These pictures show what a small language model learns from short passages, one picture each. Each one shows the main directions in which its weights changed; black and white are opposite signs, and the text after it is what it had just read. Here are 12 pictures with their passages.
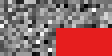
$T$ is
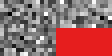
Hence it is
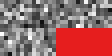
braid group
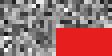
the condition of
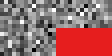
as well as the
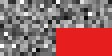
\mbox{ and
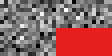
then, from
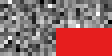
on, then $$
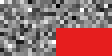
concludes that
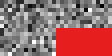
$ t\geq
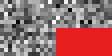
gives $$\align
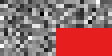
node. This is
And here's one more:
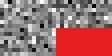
if the interval
